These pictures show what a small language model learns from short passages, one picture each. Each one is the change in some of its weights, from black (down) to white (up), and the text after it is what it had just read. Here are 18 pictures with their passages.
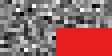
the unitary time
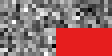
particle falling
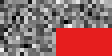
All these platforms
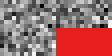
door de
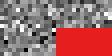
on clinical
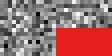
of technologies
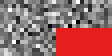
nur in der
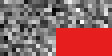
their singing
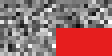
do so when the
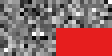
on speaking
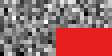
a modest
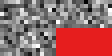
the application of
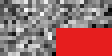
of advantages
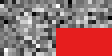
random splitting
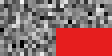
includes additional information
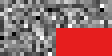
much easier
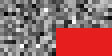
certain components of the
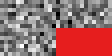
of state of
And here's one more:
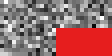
in AP
